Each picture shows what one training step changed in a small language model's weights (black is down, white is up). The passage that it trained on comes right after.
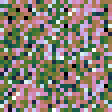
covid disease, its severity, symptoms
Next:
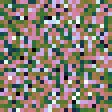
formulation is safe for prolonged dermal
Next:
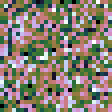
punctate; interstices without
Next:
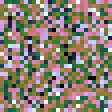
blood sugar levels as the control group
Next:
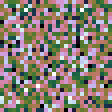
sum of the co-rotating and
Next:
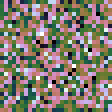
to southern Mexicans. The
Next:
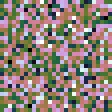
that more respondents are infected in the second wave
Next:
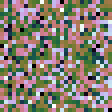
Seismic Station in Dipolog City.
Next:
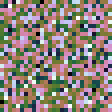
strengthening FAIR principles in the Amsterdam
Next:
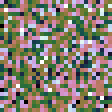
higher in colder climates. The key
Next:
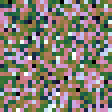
and Biological studies on 3d-metal
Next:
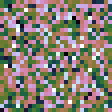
with ProTox-III [16], evaluating
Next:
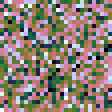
for a tractor-trailer-like
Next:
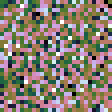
using the equations of motion in the boundary layer
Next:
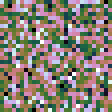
The even temperature distribution on surface could benefit some manufacturing
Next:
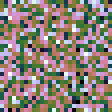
and aims summarizing the developed organic powder coating
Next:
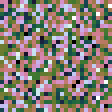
resistance to antimicrobial continues to be a top
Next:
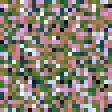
25 Conclusions 26 Policy Priorities 27
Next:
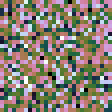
impact the coverage provided by road-side units
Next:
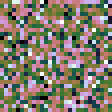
This effect can be attributed to both the release of
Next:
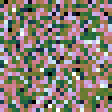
3. Men in all groups have more
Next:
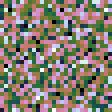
reduces the size of ROI.
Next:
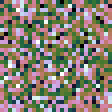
Kr isotopes, we give the
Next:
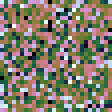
cycle and very short pulse widths reduce
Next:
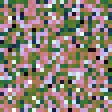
provenance of data, as the version history
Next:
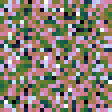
Recommender Systems (Singapore,
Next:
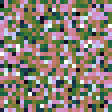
from the area of Vienna. Due to
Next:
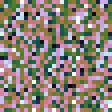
any changes related to the optimization of data centers,
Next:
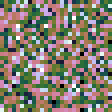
and navigation program is the same but at some
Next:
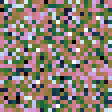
clinical presentation is often vague, with symptoms
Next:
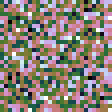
Mt. Kumgangsan,
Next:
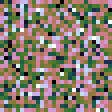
September 2023, Syracuse, Italy
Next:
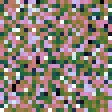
defined by the usage of meandering
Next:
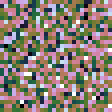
"great transformation" that is taking place in
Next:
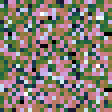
or Echocardiography if
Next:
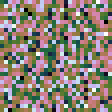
All synthesis was done for 1 hour at a
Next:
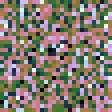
studied the concurrent laparoscopic
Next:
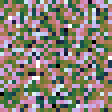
chelating properties of 2-hydroxy
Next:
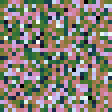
body. For on-body communications there are
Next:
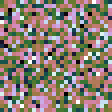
collections are usually maintained by individual researchers or research groups
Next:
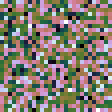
step responses. Recently, particle swarm optimization
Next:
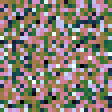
the sixth rank in Asia for the highest
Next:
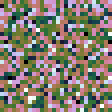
Audit Committee. Ulum et
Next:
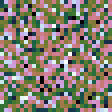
*adoption of a new Law on
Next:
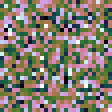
to get coarse powder. The
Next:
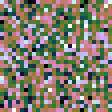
(absorbance) versus time were found
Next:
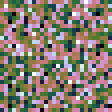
Nadu³Associate Professor,
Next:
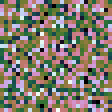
faulting and volcanic activity.
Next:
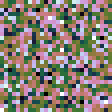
actual time 37 sec which results in the loss of
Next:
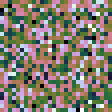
viz. T1 (30 days pre and
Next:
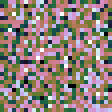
emphasize that metadata should be published in
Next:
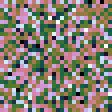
way to provide accommodations, food and beverage
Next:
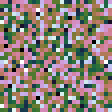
artificial neural networks. Training of evolving
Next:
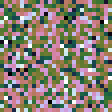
progress. As seen, error management culture is an
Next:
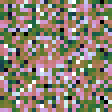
reduction of post-harvest losses of
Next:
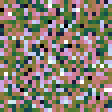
perennial alley crops -
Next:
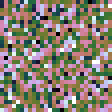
in the scientific environment as a procedural form of
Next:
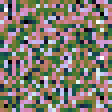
Networks; Semantic Communication;
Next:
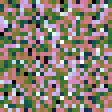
the national economy and changes in consumer demands for construction
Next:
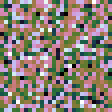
are found to examine and modify their behaviour
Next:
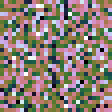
webpage to increase the visibility and
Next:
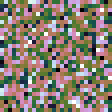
below scatter diagram is drawn from the data collected
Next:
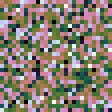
off without any significant resistance. Next, the
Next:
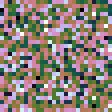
Factor NO Nitric Oxide
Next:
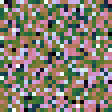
epoxy particles. At present, there is no
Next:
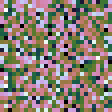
CLPHP due to the pressure difference between
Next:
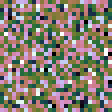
source of scientific information and as a source of data
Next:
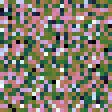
spectral analysis; dominant frequency; harmonic content
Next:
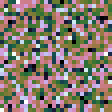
as the constituent ply thickness decreases,
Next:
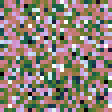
positively influenced by the trustworthiness of social media
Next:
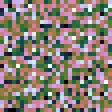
PVSYST SOFTWARE
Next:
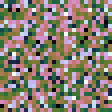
on a two-cluster Fuzzy
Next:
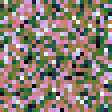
performance to be more professional in performing their daily
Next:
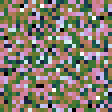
in a plastic centrifuge tube placed
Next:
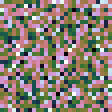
may serve useful purpose in training the upper and middle
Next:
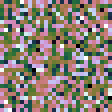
medical data of the participants. Pearson's correlation
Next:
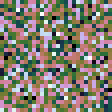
groups experimental design by selecting 140 homogenous
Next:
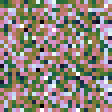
Non Calculated [a.unit]
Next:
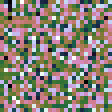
– Yes ↳ Non-human
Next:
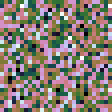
of agreements in recent years has tended to
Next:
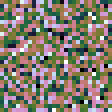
their families and as a result of these interactions,
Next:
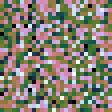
address the process of *implementation* of
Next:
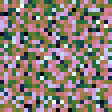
rate remains low if compared to traditional migration countries.
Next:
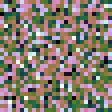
1: Map of Niger Delta region
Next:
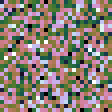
the Hexagon Theory's categories of
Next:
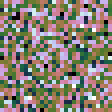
Internazionali, Rome.
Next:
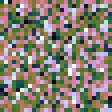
Natural “inertia” to accept new
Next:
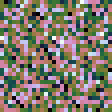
by using conventional technique and laser – Report of two
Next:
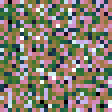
primary molars. The final study sample consisted
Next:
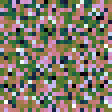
of preservatives. Test strains of
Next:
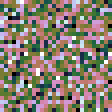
edge and unmatched edge in turn of M
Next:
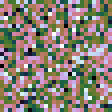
focus of attention [1]. The many technical and
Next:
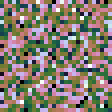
project partners around the world and video conferences with
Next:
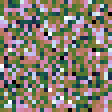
the four year project, we instate a communication
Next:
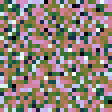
find an answer to the question: 'What is
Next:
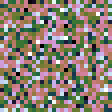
± 17 U/L. In subgroup B
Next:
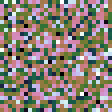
manuscript is about the study conducted in order
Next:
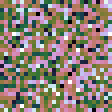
Olaniyan v University of Lagos
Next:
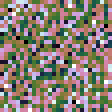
authentication model, where identities are issued
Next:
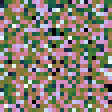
Based on the results of theoretical and field tests,
